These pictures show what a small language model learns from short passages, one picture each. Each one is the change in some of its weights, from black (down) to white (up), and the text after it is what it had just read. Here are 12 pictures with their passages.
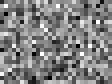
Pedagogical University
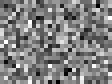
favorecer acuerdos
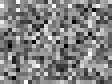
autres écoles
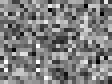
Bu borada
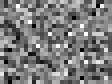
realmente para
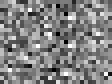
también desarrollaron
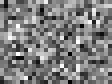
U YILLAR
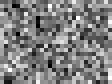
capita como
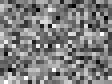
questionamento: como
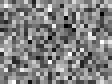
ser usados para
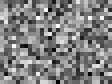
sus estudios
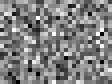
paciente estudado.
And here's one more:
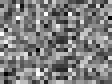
joriy davr uchun
